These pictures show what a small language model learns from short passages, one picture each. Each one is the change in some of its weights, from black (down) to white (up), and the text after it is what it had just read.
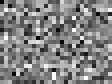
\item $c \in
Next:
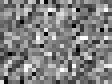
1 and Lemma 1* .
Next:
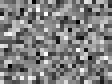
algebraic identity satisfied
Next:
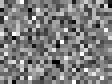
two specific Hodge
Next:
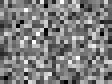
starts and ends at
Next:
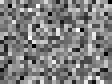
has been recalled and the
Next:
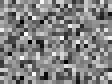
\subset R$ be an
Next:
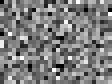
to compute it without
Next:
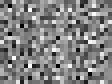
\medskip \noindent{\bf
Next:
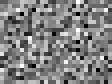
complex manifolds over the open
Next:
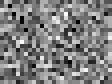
in \cite{ FH,
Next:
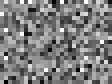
moreover it is equivalent to the
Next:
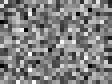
any oriented edge
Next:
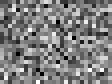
whose symbol has a
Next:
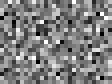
aggregation value
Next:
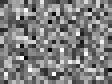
act on $Z$ in
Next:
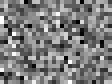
algebra (hence, it is
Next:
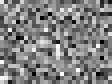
some sense. And
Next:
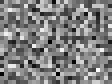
$q_0$ be the
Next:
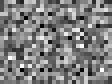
subdivision is the
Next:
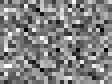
$\alpha'$ and $\beta'$
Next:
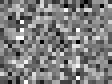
of the model considered for
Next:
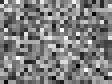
here is $1$ if
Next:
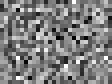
area of approximately
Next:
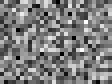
continue to the degree 6
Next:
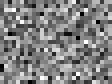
\text{ for all }
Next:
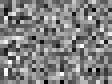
turning curve. The
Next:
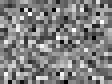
optimal $\hat{t}$
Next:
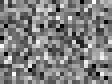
is equivalent to existence of a
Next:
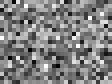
be proved inductively
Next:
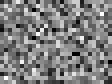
at most $n$ on
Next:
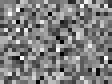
positive constants. In this
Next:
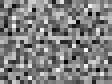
algorithms exist for the fast
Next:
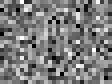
by those only involve
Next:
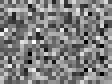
which is due to the
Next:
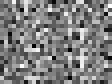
proof we are giving.
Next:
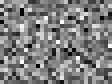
follows that $\Eone$ is
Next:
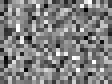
different rulesets than
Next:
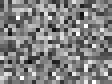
is invariant under the transformation
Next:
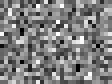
Press, New
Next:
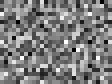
a fibration. We
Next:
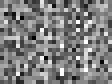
in the domain of convergence of the
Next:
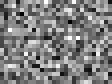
$p$ and interpret
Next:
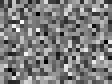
obtained, especially for
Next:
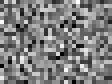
In fact, using the representation
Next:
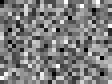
now perform a partial
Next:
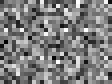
a perfectly
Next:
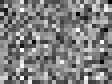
but with the roles of
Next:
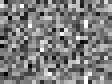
pp-divisor on
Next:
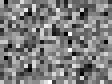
homoemorphic to
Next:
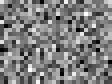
\wedge dg_n
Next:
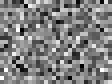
(\rho v)}{\partial
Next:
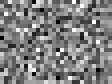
water don't
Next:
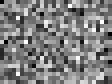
in various normed
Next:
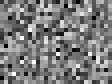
of nonlinear programming
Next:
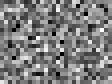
changes in the true
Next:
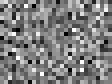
as illustrated by
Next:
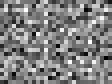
parts are $5$,
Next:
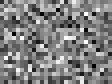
$\phi(x)$ that is
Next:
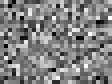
\in \mathbb{N}$.
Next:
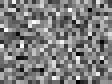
a new class of monotone
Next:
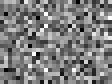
where the infimum is
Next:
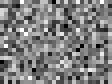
follows an arbitrary
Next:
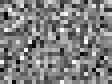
There exists a splitting
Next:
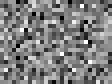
\] The first row of
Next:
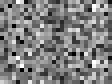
are introduced by using both left
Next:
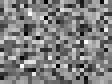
\begin{pmatrix} P
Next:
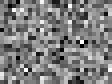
combined to study
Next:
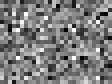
is inherited by
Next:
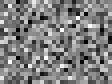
\] Then for some subsequence
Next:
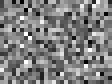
be a nonzero polynomial of
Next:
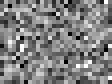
the above lemma. \qed
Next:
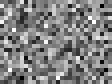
is never 0), which
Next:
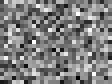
W_j$, we have
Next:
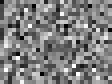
and using Lemma~1.3
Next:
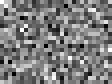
let~\(b \geq
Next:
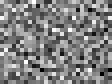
$n\geq 1$ large
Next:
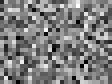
$V$ as in construction
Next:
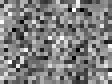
\cite[Theorem 3.3
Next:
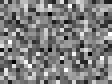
that we can choose a natural
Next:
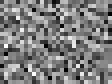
the variables $Y$ and
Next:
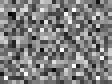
G$ be a localization.
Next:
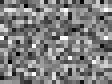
where \begin{eqnarray}
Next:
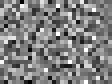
behavior remains
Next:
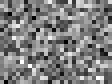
has the form $$0\lo
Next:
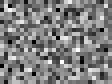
\end{alignat*} The
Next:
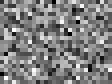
the word is $ab$
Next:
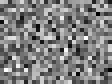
$a \neq 1$ and
